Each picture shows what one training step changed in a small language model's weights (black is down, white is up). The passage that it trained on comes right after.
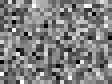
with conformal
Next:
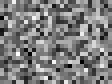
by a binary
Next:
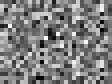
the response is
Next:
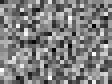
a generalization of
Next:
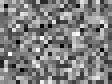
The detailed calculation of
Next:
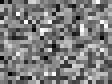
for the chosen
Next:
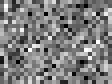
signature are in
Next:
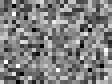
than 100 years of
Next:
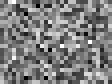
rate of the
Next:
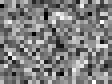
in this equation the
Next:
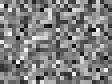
$\omega$ and
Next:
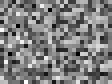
\item We
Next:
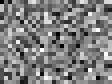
for detecting
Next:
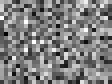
one converts the
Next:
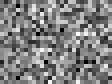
gas clouds as
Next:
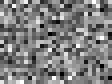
that may be used
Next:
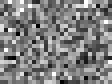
occurs on the
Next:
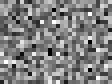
extended plane. The
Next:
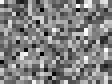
begins to
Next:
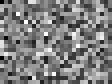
for the existence
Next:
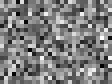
typical relay selection
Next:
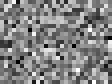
factors are defined by
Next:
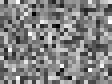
detected in all three
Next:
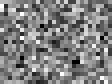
The merged
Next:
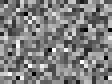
uniquely as
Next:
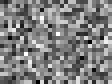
interaction 1,
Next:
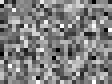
$$ where an
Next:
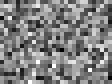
because in these relatively
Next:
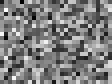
are compatible
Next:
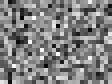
seen to be a
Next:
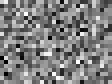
universe ---
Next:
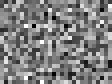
a brief
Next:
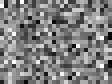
have been carried
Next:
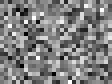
to be due to
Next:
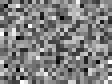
This DR yields
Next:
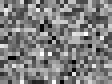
dashed lines), while
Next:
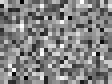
mesure de
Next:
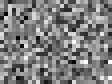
and its system matrix
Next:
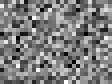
power gain and
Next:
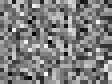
generally the
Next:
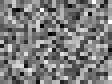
that contains other
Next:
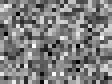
polar materials,
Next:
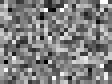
distribution is shown in
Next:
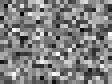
as well as can
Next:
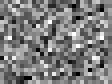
of the form
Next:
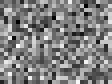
quantum dots.
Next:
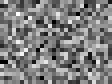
i\leq n
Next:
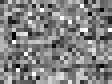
to repay
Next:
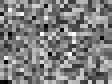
& LSSM
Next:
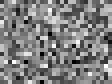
cases can be
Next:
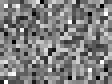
three-dimensional field
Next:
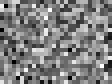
was performed according to
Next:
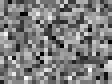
model is the
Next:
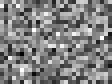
are used to
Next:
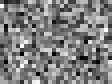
distributed in space
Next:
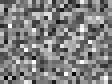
the measurements of %
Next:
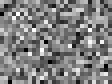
phenomenology observed in
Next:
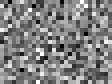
symmetry at some momentum
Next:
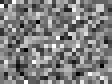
at the cost of
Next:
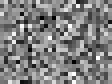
genome's target
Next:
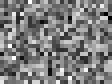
one outside,
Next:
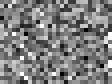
can be seen in
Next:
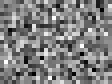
an oriented
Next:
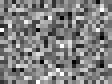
the kinetic term
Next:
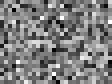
as that of the
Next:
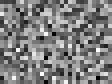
similarity of the
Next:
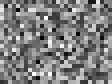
high $\nu$
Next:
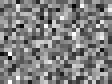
the stationary
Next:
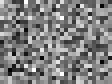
true.}'' One
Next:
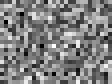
systems, the
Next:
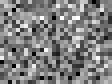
of proposed secular
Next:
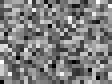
(which is
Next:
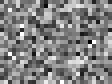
0$ requires some
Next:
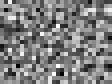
used the method and
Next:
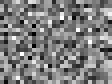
in this paper.
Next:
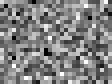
value for the true
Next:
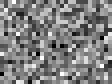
waves were again determined
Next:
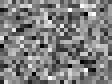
using a completely
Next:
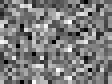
of solitons
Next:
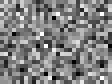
also the quite
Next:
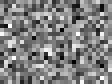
the matter field
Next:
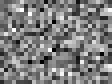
other important quantum
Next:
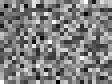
converting the
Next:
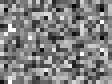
the details of
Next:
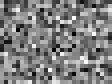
require extensive
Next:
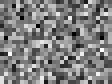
the brane
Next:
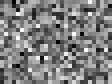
noted for
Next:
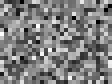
compiled on
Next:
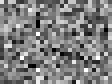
give rise to
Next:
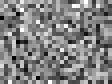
splits into
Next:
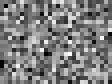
balances the
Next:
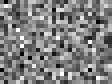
useful in such
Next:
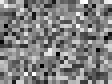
represented by the
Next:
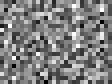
the coefficient of the
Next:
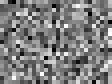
magnitudes of
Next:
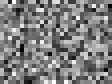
we expand the
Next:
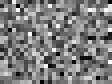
proposed method is that
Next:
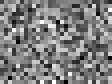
molecular orbital and
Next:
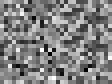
comparable to the
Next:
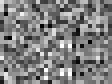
The new form of
